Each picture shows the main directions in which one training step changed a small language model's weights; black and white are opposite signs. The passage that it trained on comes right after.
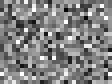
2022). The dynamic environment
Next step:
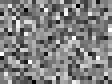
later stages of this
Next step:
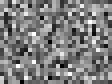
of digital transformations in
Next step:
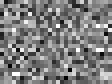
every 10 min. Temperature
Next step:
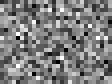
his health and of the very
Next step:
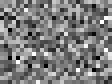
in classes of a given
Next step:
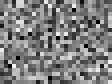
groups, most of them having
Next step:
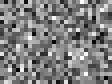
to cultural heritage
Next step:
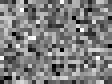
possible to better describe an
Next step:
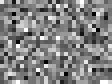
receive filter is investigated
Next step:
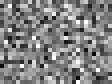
MNI NISP
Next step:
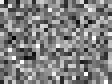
Mediterranean, or between
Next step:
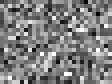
will be coherently
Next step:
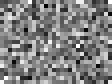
the WCAG also explains
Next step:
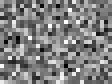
outside the feasibility
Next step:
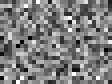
bins. The shown results such as
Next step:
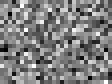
cost-effective treatment options within
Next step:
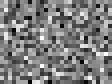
or patients. It also offers
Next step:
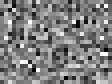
sector: a review of the
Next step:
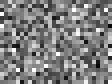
an agent can be programmed
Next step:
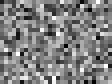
is the real-time
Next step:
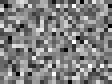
pronunciation. X.
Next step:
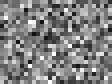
fitting was done at a
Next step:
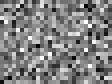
at a third of their
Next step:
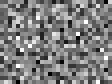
taking outside meal,
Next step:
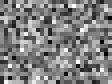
on music to allow
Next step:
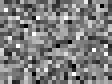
the positive root upper
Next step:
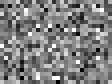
linked to missing
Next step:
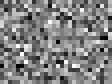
in fibrotic diseases
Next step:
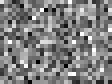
moiety. Based on the
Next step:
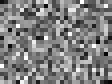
each project, and to provide
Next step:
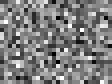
require any modification to the
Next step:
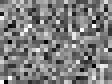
initially allowed the detection of
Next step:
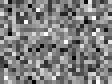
Wise Distribution of
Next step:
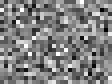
The simulated module performance is
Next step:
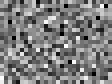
JCT contributed equally to the
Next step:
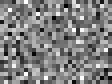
Corporate governance allows
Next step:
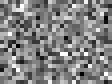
construct the Santal
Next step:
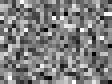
has also been demonstrated to increase research
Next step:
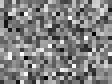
origin as they were
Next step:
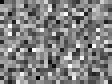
electric vehicles, and
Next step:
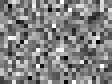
University, the Swedish Research
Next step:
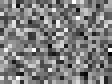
on the way they influence the
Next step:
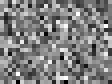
of one another in their
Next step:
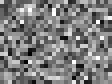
species of a few genera
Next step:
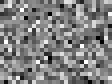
danger signs of
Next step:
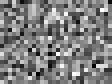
treatment, preventing it from
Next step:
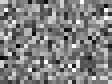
research using 2 X 2 factorial design
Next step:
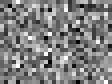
State, with strong implications
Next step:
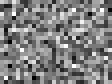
transformer having turns
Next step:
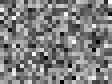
indicated that neither of the
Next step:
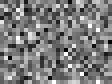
reinforcing mechanisms
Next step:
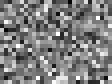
and they are without quotation
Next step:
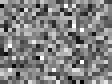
first order serial correlation at
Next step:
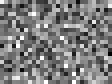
phase through relatively weak
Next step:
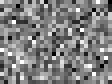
both groups, with 12 women
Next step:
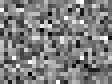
Geomembranes can
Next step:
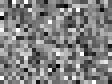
tool to engage people in different
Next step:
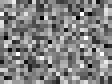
and support are imperative for
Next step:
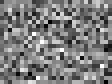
as automated retail,
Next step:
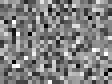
empathy, academic
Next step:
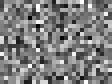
good hopes for the development of
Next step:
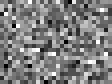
design, including the type and forms
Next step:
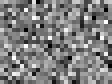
a candidate. This is
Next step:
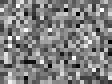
without having to physically examine
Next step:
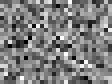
controllable in terms of
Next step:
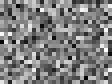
drag is influenced
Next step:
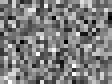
with the writing and
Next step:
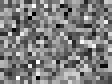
Labour Standards of
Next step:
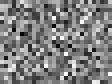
has its foundation in the
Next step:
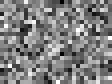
spontaneously by
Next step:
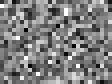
layer. Figure 3 shows how the
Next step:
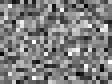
term of these groups.⁵
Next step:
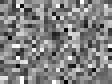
should use the new system. This
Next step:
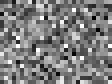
and the location of the optimum
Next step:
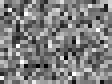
spending by the developer
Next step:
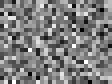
oral cavity of
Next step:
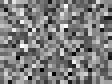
EDUCATION AS
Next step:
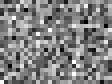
environments. Instead
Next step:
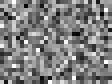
and 2 cm in depth,
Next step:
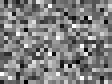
1. Introduction With
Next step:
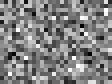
to both the length of the
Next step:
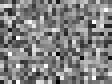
discrimination against
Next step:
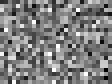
his own, is critical
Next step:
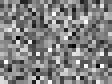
examinations. As a result,
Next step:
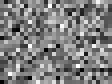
fauna diversity and the
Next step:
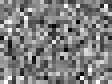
Philippines), and
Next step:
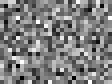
with some polling stations even
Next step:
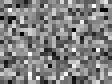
algae in the
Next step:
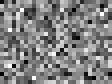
weights in all the
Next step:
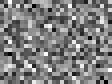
on SILL item number
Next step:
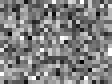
Responding efficiently to
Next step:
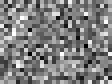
crisis and the need to
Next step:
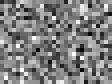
is essential to demonstrate what
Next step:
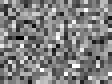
stress was found due to the
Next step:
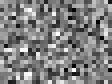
which is the major ECM
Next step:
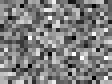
\in \Omega
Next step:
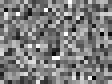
M., and Truglio
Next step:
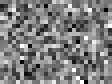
Op2 Site Op1
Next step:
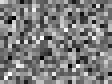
be improved by using the
